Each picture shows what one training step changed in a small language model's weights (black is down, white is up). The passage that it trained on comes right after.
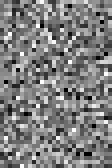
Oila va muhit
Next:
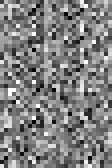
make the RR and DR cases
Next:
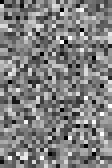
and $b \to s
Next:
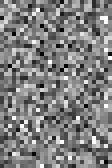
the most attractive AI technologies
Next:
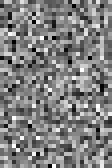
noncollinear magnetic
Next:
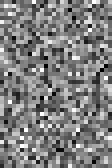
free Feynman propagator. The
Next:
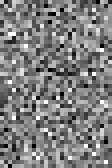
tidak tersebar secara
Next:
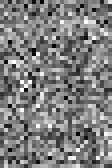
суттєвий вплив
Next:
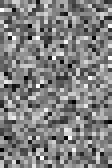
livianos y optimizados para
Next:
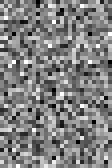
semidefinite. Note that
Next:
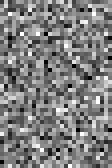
relacionando aspectos não só
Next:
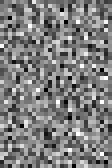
can be reduced to that of the
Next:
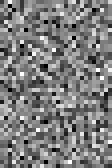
expansion we shall give rather explicit
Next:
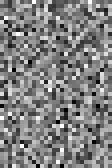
forsythia, common
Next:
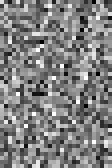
1360). As atestacións
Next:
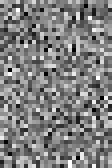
become locally antiparallel at the
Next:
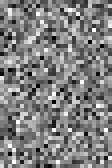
Tito Eugênio
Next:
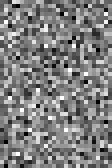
consider a cluster state in the shape of
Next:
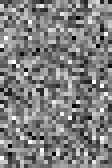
Асли чолғу
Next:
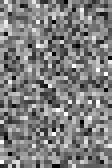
magnetic particles are often modeled by
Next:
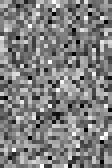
the period's $x$ position and
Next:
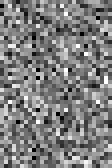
is neglected within the modal
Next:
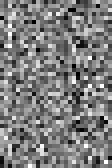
pahit. Pada pasak
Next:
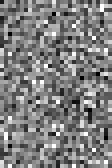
presence of rules that are
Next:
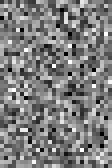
О., Шостачук
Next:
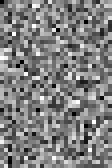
The left diagram shows the exponent with
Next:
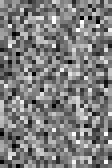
Cand. biol.
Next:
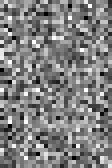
two widely used speech
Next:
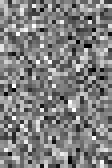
the self-adjointness of
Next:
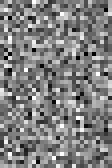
is sufficient to consider only one-point
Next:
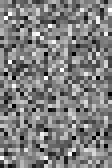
específicamente los niveles de la
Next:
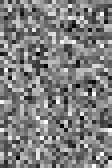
of sight upon the
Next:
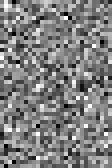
neutral C60 by J.
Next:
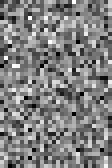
антител к SARS
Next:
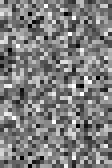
TIBBIY KIMYO
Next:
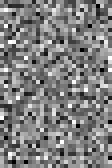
y, permite el desarrollo de
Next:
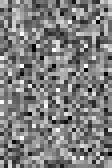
functions of the diabatic states
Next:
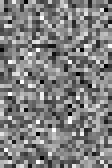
в данном случае
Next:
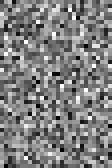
dynamical properties of Au using our
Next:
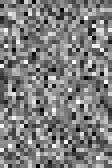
each auxiliary port are clearly
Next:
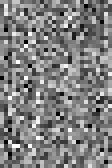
fs, and a tunable
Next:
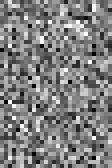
the time scale. We illustrate these
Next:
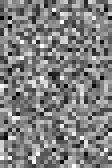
material is subjected to a
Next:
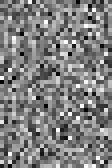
time from any of the 7
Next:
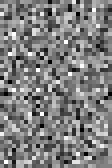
sufficiently low-frequency gravitational
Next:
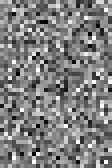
by the merger of the
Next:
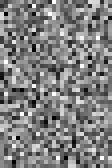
can find dwarfs similar to
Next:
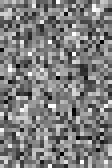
analysis [33] (black solid
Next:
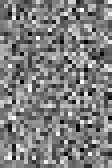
NYHA; вік
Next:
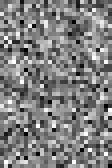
трактат о чинах
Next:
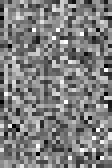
sensitive to prior specification, the
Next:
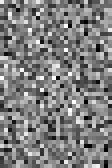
clinical relationship with their initial
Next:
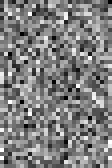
to ideal fluid equations of motion
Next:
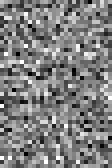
rapidity distributions of the hard objects
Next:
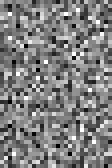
The determination of J$_3$
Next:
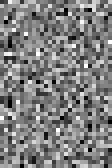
le asombre de la primer
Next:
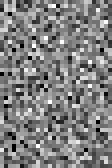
expectations of real users, we
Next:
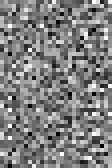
Yoshizawa2012}. We
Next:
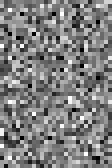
Plattformen ePUAP2
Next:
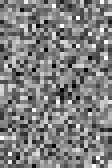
bandwidth of the device. The
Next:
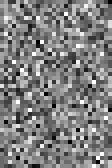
the magnetic field due to the rotating
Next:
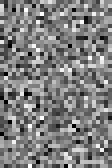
para el desenvolvimiento exitoso
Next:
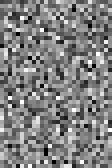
to a damping of
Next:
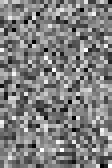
two parameters $A$ and
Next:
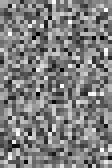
proprii acreditați,
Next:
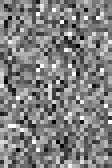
is required to distinguish this
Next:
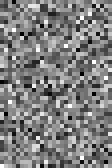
turlari bo'yicha reja va
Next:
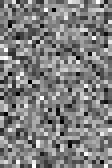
tarqaladi. Ulardan
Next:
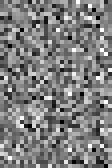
sum of pairwise interactions:
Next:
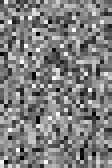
functions of the perturbing operator at
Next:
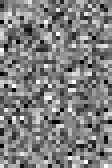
indeksi değerleri
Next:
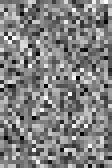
recompensas e tornam
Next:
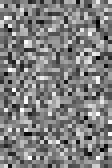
wird vergessen, dass sich
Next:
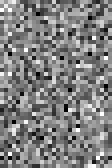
the detection efficiencies and the
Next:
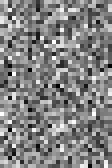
malakali birlashtirishga
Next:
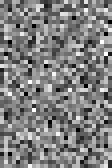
take into account the CKM phase
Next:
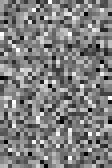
bir deri ceket
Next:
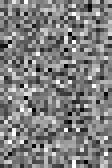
кількість різних моделей
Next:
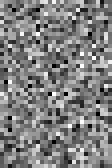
de onderneming te
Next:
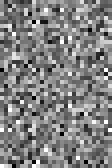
In this paper we want to study
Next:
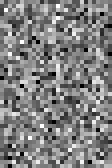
exigences présentées dans figure
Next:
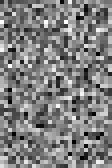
de prescripción del Proceso
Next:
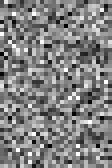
similar performance while meeting specific
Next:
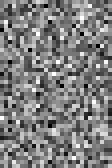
à mon sens le plus compétent
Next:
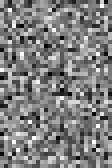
ilmlarga mohir
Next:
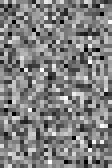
para o que se conceitua
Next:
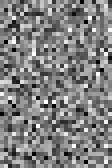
(Auteur). En ce qui
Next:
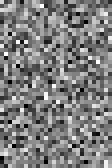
maqolada talabalarni ish bilan
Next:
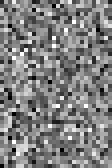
(JIDU) CHET
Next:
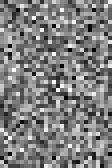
{New York,
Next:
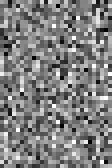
to assign a measurement model for the
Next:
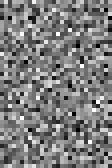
corresponding to the single-agent
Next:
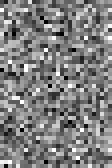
disciplinar y permanente en la
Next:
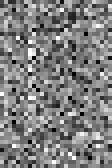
Bu amaç kapsamında
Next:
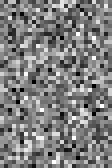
[2]. С точки
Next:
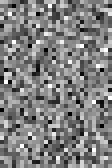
with its distinction between delocalized
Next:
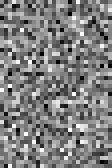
am copiat, de
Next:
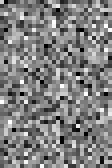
певних авторитетних
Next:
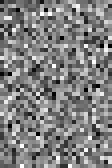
from months to days,
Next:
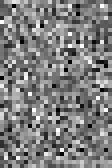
nogironligi bo'lgan
